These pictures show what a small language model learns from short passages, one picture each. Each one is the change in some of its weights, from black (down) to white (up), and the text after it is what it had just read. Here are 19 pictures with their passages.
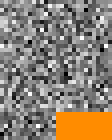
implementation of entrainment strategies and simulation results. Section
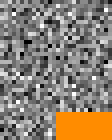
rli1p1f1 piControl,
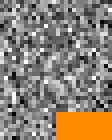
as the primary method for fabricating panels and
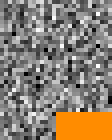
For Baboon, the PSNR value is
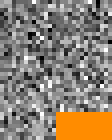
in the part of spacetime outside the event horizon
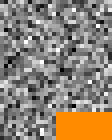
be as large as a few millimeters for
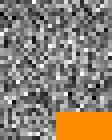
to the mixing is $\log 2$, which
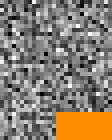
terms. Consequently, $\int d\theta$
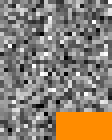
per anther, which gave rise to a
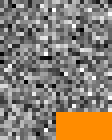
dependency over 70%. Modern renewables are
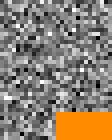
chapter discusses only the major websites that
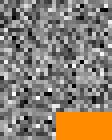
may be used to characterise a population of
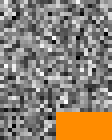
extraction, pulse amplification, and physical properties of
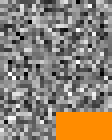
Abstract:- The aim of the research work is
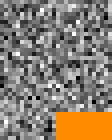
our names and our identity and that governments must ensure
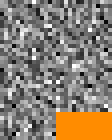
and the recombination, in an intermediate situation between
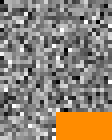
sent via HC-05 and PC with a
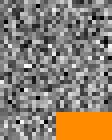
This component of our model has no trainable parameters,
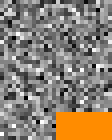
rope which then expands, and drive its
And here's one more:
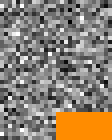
innovation to be sustained in a coherent and equitable
